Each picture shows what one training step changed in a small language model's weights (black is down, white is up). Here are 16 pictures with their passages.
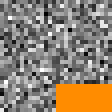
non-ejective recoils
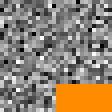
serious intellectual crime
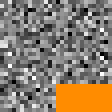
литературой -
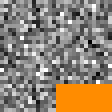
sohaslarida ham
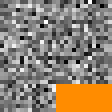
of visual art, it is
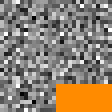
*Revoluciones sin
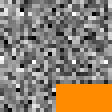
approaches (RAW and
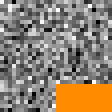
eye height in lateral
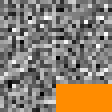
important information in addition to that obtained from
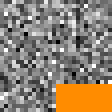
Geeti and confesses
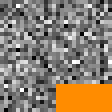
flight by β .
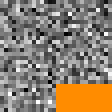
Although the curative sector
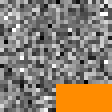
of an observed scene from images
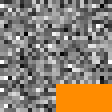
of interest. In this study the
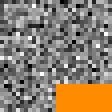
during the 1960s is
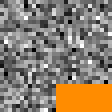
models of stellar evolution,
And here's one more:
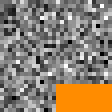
resolution. For the power-law
